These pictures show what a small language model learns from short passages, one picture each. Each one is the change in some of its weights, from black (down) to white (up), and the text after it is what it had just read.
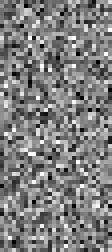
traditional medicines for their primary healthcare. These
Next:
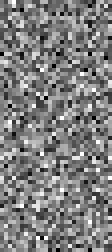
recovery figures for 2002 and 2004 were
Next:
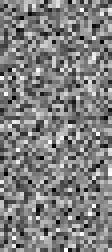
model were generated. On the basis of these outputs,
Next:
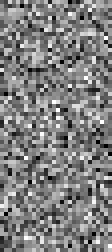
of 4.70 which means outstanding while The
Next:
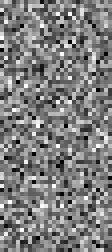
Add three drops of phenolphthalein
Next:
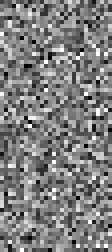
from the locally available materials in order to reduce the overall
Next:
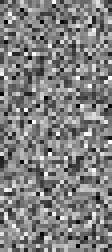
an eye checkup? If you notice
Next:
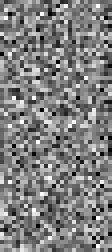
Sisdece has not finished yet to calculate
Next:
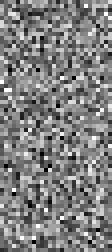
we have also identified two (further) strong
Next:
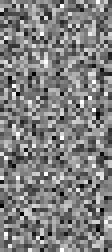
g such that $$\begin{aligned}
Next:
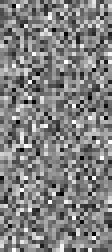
to take health services but the new way of digitalisation will
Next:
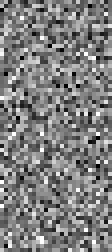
19 May 2000, on the structure and operating
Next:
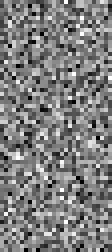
business environment. Social implications (if applicable)
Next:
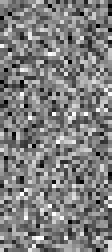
faster convergence. The AlexNet
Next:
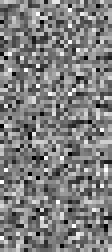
Parks Association, our former
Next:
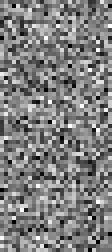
and power consumption, there is potential for more energy
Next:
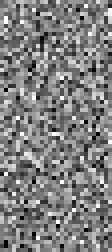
Benennung Kabel :
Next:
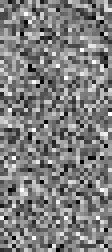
Ideally, a mixed-mode building should
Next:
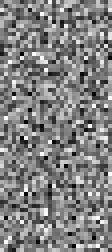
as strongly as AI generation. An important finding is
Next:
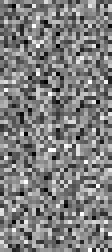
issue related to the impact of globalisation on income
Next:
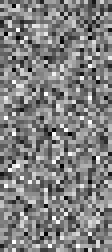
and the dissociation of a proton are
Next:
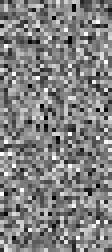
this paper, a SP from industry that deals with
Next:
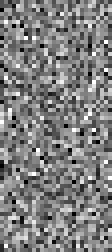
focus on Australian clinical trials ●
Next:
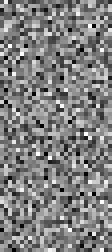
team in Korea coach of a blind
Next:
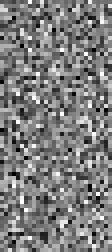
metals, which is a sequestering
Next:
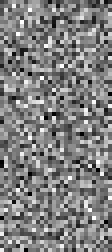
lightning and rainfall activities covered almost
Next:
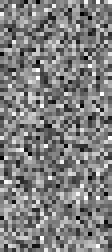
skin usually dark to light brown and
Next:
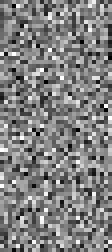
to analyze the tagged data. By
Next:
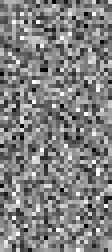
as Mg(OH) $_2$ shown by
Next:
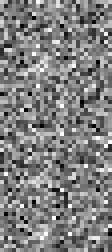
content delivery in Rivers State Universities. This
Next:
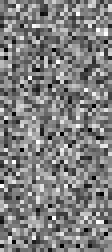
as the E999 call in Singapore and
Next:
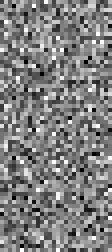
Some partners engaged in mainstreaming by publicly
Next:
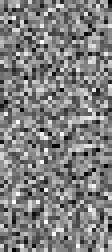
Aqsa Mukhtar
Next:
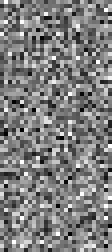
Tables 8 1 Introduction 1 2 Deliverable
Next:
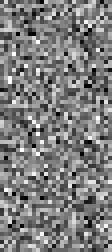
Programs, August 2021,
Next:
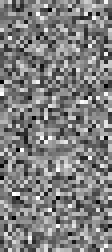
reconciliation initiation that encourages implementation of
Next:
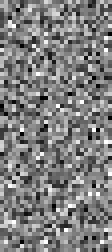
groups. 2.1.1 Inclusion
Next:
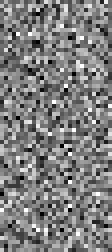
Laboratory, pp. 57–61.
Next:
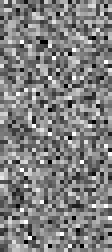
equation (24) gives the limit for the
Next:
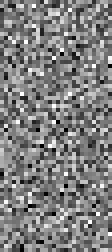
part of the fracture surface; in this region,
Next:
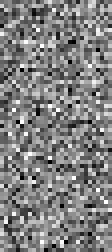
Population The study population consisted of patients presenting
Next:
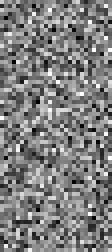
to hard surface caps. The bulk density
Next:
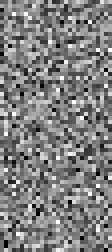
(50.0 %) of them had moderate level
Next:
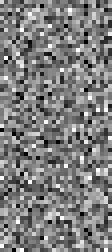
According to Gerosky and Walters
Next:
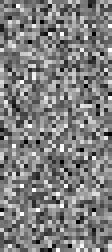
contributed to the manuscript. The formulation
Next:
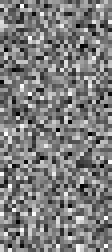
analyzes the annual reports of the
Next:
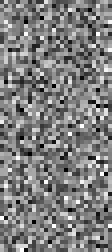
Introduced concepts and terms: heart,
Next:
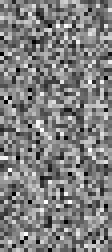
P., Limmatvapirat C.,
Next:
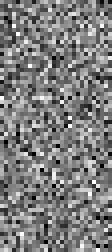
regression tasks and 500 for classification tasks.
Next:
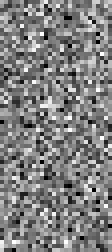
adult hemato-lymphoid
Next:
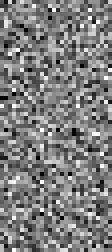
different valve spring adjustment, and different for
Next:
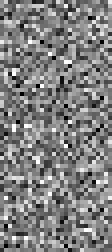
interest: The species has not been previously reported from
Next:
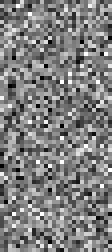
#9-13 followed by restoration of
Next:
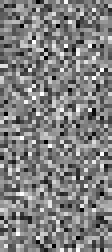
concept of sustainable consumption and highlights the importance of sharing and
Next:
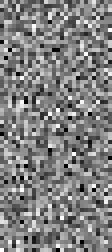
of the Young Module and the conductivity of
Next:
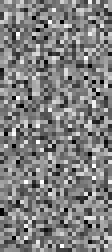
packet capturing to maintain log information and to
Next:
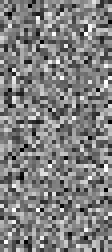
drugs (BMA), such as denosumab
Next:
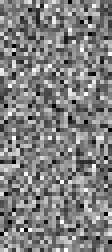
1 Substantial contributions to study design,
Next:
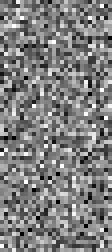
on non-tariff trade barriers,
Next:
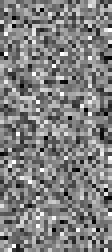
a non-invasive technique for the
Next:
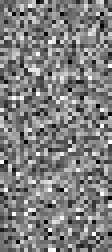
be conducted in accordance with its provisions except
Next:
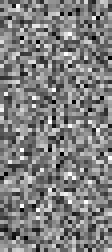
and acquired knowledge of our promoters was transmitted
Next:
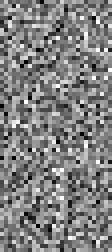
and (17) as shown in Ref. [6].
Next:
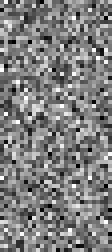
Reflection on Classroom Discourse
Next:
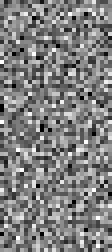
Morals: Testing the Limits of
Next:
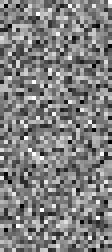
of true parkinsonism are explained by
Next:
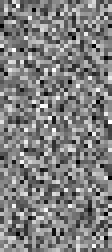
that have attempted to quantitatively analyse
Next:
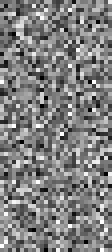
direct benefits to data centres and communication systems, the basic
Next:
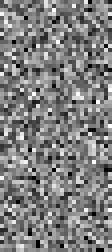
States. Insisting on Robust
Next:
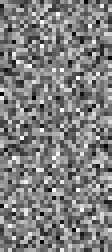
organisms inhabiting their lives equally in
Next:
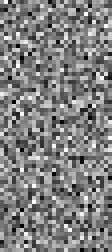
testified that the project had provided equal opportunity
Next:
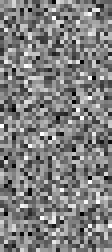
(World Health Organization (WHO),
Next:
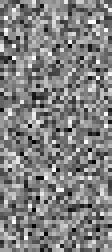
Pennsylvania, bristles with
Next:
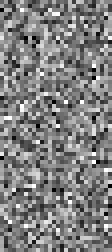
households implement structural measures. In the case of
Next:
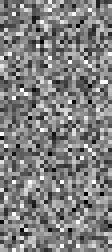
Cadmium(II) ion selective
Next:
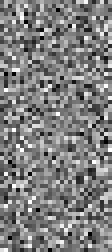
Professor, Department of
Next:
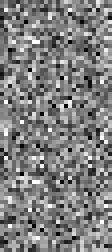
on 35-70 years old adults with and without
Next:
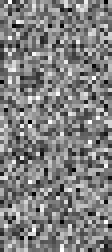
as follows: Figure 4. Teachers understanding of
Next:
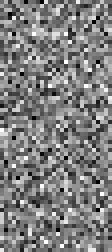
table, it is clear that 40% of the sample respondents
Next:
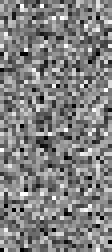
their pH was measured using a calibrated digital
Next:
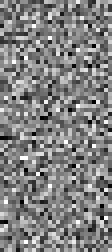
of the fiscal year. Nevertheless,
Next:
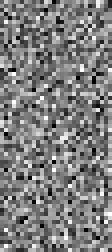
ability. It is hypothesized that employees whose organizations
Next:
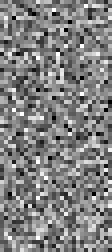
the wave is perpendicular to the
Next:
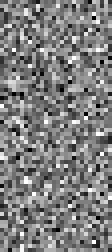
hazards and safety practices among industrial workers in
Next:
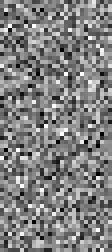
an expansion of the field of cultural production in all
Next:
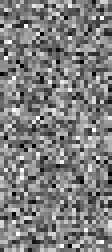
the Philippines. This type of therapy
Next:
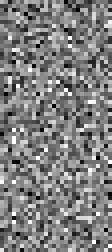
from a vertical cone in a porous medium
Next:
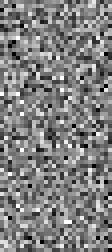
have established so far. The workshop had four
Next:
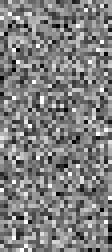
worksheet using coding system. The data includes patient
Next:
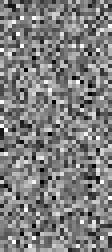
208 variable (not statistically significant), the outcome
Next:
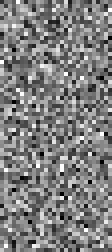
1 m, was produced using lidar mapping
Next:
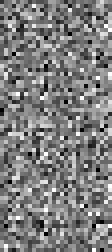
in this study were all pregnant women who
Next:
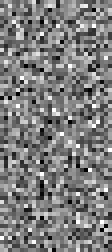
each type of abuse somehow impacted negatively
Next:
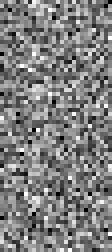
task characteristics calls for further investigation of the
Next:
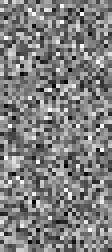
data collection which was validated by experts in the field
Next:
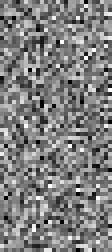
Wessel in [10]. These measurements are used in
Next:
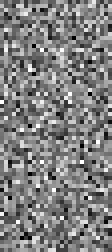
windings are stranded into strands. The
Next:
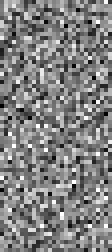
disease progression, and analyze post-treatment
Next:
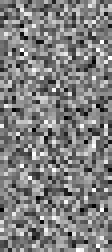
positively affects job performance but does not mediate
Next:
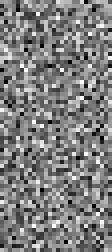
The indirect effect was significant based on the Sobel
